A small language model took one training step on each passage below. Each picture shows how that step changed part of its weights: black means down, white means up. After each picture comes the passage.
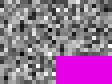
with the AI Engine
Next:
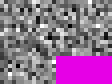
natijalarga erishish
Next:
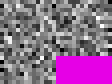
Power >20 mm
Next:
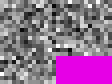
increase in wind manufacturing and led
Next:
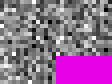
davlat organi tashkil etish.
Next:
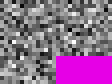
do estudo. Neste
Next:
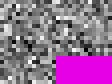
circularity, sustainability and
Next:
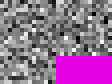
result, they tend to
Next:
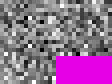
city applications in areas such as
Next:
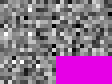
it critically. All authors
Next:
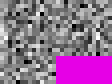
promoting integrative
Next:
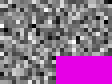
to necessary examine detail
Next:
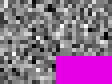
2020)ni tashkil etish
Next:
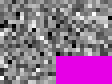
boshqa kasalliklar
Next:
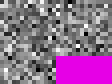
potential benefits, has a large
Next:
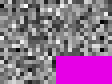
Link to the Uncertainty
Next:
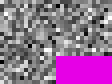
making, medical diagnosis,
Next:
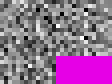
In this article, the
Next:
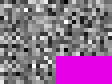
the rural population still
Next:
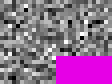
also indicated that GDM
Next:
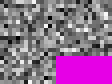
Am 4. April
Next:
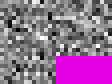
determine their physical and creative
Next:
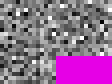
roadway at the moment
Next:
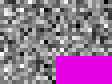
with one another, with the
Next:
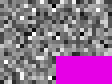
observed in children with low
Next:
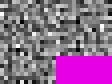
PV Plant in the
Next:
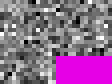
Foydalanilgan adabiyotlar:
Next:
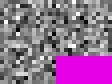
and propose an enhanced risk
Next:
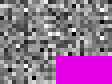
the first time in the
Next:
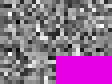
in the middle stringer
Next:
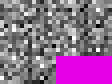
um questionário que contém
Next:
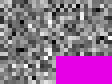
such as the business of design
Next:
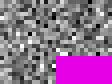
считается основной
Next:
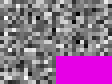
scale of energy consumption has
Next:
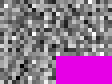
European initiative. At the
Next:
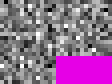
General Medicine,
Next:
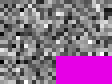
pelas equipes de
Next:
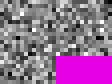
there is reason to expect an
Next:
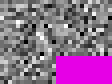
законодательства в
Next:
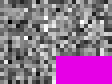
in the long run.
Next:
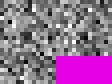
fondamentaux de
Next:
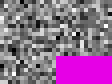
twice that of traditional
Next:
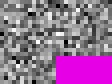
and Congress*,
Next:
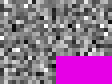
ta bekat.}$$
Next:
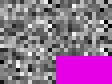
the science, technology and new
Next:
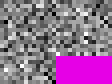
participants' responses, this
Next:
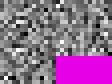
mayo, por el que
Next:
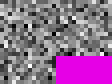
against Different Tillage
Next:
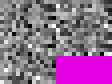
Postel, S.,
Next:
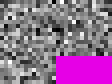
& Islomovna,
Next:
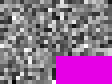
a disease will be developed.
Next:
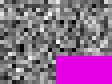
code: Hw
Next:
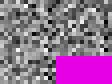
our primary language, we do
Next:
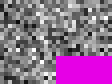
barley 1 Winter
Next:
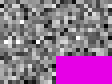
Superina F1,
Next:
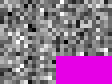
is one of the most important
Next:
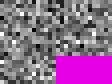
nomlanadi va IAS 2
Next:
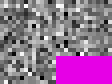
variety of applications ranging from
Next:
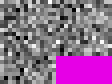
Mittelwert aus
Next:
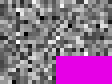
be done to validate the
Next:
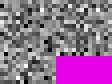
desvelamento e ação
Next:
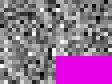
supply, as well as to
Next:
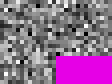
of freedom.
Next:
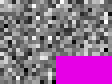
[4]. The new
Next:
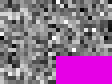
YJ, Huang
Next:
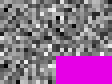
a continuous partition of
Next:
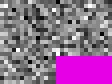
future results depend on careful
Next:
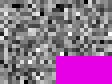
to account for extra applications
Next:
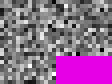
Educación Física
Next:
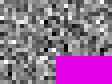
the physical and mental state of
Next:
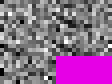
KEY WORDS
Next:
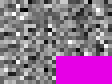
свою стратегию
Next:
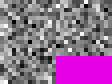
facilitated my understanding of the
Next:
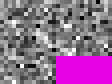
Ausbildung «eher»
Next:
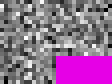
the Basic and Natural Sciences
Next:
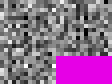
of the criterion
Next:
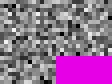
and takes into consideration
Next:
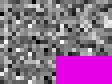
dialoglar milliy
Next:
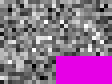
safini yanada
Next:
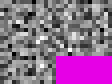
فيها معلقة
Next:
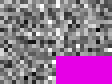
executed research containing
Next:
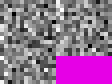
toy, seducing
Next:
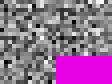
Multiple Output
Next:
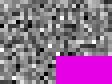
of heart failure
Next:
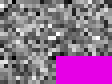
digunakan mungkin
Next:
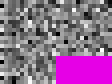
vegetable and animal waste
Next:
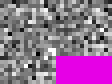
nomads are the new
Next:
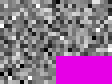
NA 3 13 days from
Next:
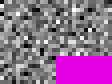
la reparación del
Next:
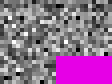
na AIJE é
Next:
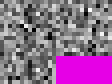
qor parchalari,
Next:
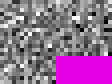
plays, they can learn
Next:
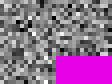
Party takes the
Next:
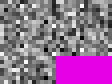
according to geographical region
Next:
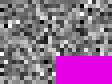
in which 60 participants were selected
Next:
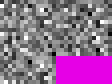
se abordan desde el trabajo
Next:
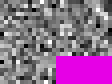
más competitivo. En
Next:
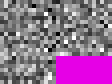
3.46 The language used
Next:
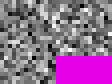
koje stvaramo
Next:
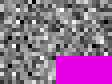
organi xodimlarining
